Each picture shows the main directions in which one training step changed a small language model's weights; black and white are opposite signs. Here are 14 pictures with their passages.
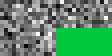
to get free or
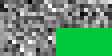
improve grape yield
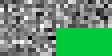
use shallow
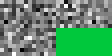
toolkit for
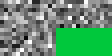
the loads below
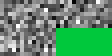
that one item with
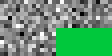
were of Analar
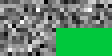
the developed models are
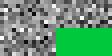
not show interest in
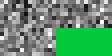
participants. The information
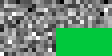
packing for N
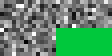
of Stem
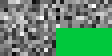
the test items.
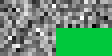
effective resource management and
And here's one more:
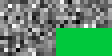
policy should be built
